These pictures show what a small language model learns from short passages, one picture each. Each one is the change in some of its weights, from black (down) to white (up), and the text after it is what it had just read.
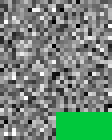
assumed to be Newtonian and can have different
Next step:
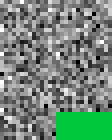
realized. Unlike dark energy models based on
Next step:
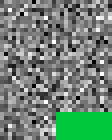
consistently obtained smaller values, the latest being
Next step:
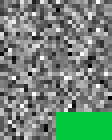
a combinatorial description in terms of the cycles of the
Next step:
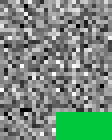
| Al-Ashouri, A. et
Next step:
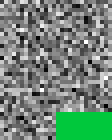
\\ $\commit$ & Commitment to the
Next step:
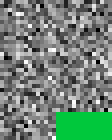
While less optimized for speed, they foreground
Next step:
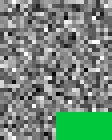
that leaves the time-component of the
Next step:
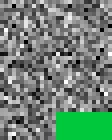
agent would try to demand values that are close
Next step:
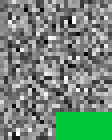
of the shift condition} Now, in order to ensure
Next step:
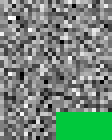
the equivalent meaning of a district.
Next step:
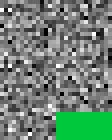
the Measurement Set format used in
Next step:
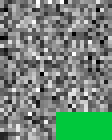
Euclidean space as well as a class of ruled minimal
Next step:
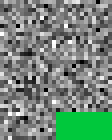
Test} \begin{figure} \centering
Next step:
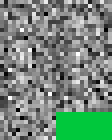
GAN as an overrelaxation step, which can
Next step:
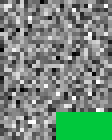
The space $X$ is canonically isomorphic to
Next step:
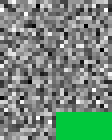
the requirements of accurate operation, this paper will reprove
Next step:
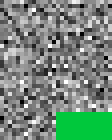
Fisher matrix. More precisely, both under the
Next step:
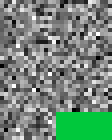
consumption is $F_{\CDCS} =
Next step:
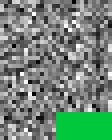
calculate each estimation. The numerical integration method has an approximation
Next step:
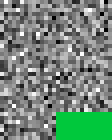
implicit throughout the note. In this note we consider singular
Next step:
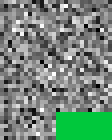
injected power is not required, as it is for
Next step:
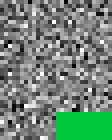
follows. Consider a prescribed set of $r$
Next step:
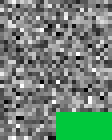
the anisotropic galaxy power spectrum can be rewritten as
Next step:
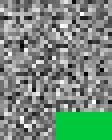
banking multiplier are on the right. In
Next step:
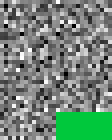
The radio emission from such galaxies is not dominated by an
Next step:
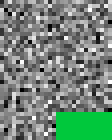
on $X$. Pick $\mu \in
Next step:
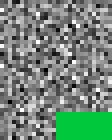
Poisson state $\pi_\varkappa$ with the corresponding
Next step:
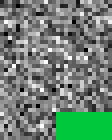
decreased to 0 V, the droplet turns
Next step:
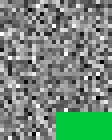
\begin{equation} \Label{maris}
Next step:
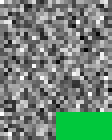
for reduction of the 1-3 MHz crossing rate
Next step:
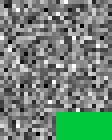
} % \hbox{Belle Preprint
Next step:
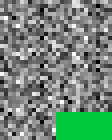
Online statistical inference for nonlinear stochastic approximation with
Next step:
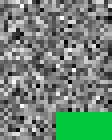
of scoring play games that are identical to the
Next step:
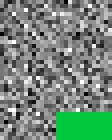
case (see Appendix B) is that the latter contains
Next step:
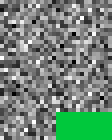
scaling properties of clusters of particles connected by relatively large
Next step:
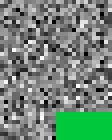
field strength. Hence they cannot live in a finite
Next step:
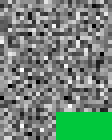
\cite{Slevinsky1}. The
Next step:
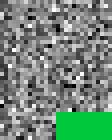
the irreducible $L$-invariant subspaces of the
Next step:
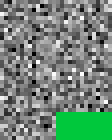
of it, because as remarked at the beginning of
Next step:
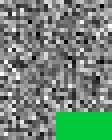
125.39$, which is the maximum value of
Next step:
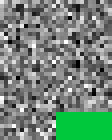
function but also a separate function that governs the noise
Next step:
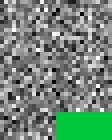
Clearly, $\rho$ defines an absolutely irreducible
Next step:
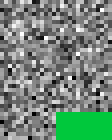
given in Lemma \ref{lem}}, { noting
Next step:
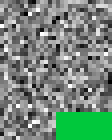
and are thus identified as carbon-{\it
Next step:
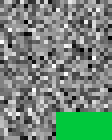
\ref{predict} for $E \in
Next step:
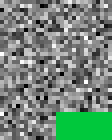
the readout error is about $3.5\%$
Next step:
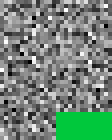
\tilde X) $ the Markov processes taking values in
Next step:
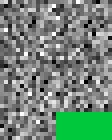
accessible: indeed, no single element of
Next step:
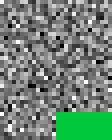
reached when the program’s main entry point or
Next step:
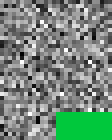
policy evolution is a promising direction for advancing
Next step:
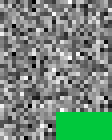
as tunneling barriers and spins are
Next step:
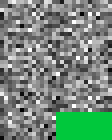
SE professionals' perceptions
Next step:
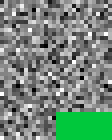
$G$ by the function $\xi h(\xi
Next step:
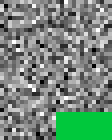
a golden standard signal from the respective groups'
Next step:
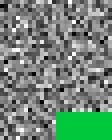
before larger crystals and higher energies as well as
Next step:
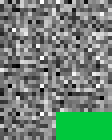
confidence interval at 95 and 99\%
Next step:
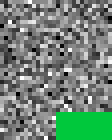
a^2_{22}$. In two limiting cases where
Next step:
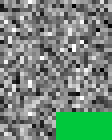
to a two-dimensional diffusion process by the central limit
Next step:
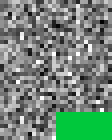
of $t_{ij}$, on the other hand,
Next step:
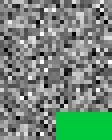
lines to significant topics in algebraic geometry, such as
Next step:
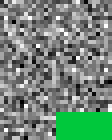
and unbroken ray elements.The error introduced
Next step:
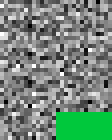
Section \ref{sect:indrep}
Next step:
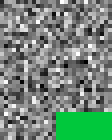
\end{equation} it follows that (writing
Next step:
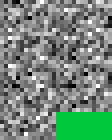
se la donne \`a un instant initial.
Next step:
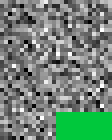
data compilation of ref.$^7$.}
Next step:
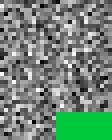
on a {desktop} computer with a
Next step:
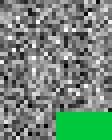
\end{thm} This solves a conjecture of
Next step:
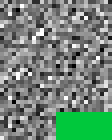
induces a first-order phase transition.. Therefore, one
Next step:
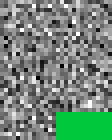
$M=2$. The latter will induce a
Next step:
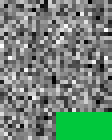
pairs used in the archived calibration are not
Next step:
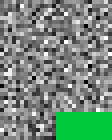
slower movement, even if the overall flow is
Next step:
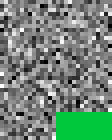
are invariant under time translations. For example, the
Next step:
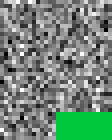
$\x \in \Xset$, we compute the
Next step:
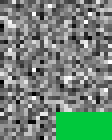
Comparing now the coefficients near the powers of
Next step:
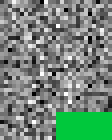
decade, the landscape of
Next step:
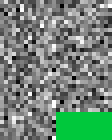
other words, $\mathbf{Y} =
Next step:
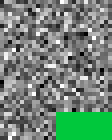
\end{equation} proving that $\mu =
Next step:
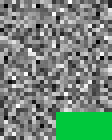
small difference is found in the formation energy between the
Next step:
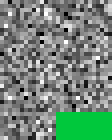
below, showing the condition spaces (in brackets)
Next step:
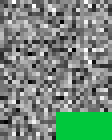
is the graph of a smooth map $f :
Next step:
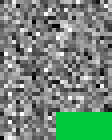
for the elements in (\ref{gst}).
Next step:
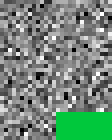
equal if $w$ is even. %Edges
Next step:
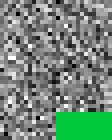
The prerequisites are similar to those of
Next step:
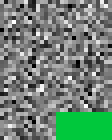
we get terms (with coefficients that do not depend on
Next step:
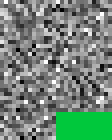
a range of different wax and 3D
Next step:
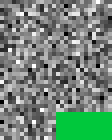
shift maps of $F$ and provide concrete geometric
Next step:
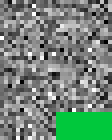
simulation taking substantial time on a supercomputer) to
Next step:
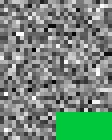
more rounds of operation and transmitting more
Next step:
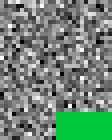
be applied here. Indeed, $\Lambda_3$
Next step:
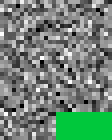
the recoil direction. The decay of coherence can
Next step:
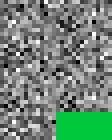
emphasize that this definition of superfluidity is
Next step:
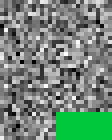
prove this conjecture. Equivalently, we prove
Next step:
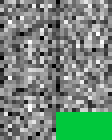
the four dimensional spacetime geometry corresponding to the case with a
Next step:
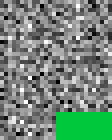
studying the transport properties for the quantum dot with a
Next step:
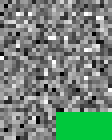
radiatively from an initial temperature $T = 5
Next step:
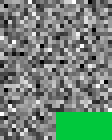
a metallic capping layer composed of
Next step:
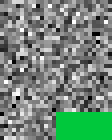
the class-II ring (including the
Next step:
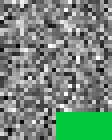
strong as the ATLAS limit from the Higgs coupling
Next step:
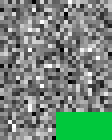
in a given realization varies with limiting radius
